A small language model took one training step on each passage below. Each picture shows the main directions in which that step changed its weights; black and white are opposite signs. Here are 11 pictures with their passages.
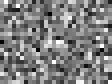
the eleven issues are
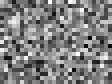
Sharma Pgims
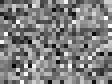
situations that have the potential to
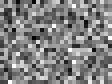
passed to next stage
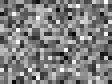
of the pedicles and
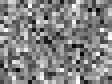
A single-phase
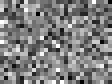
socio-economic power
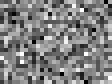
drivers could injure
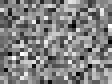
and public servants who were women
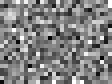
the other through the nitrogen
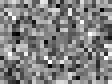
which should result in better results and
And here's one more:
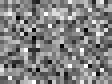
relation to WP4. The
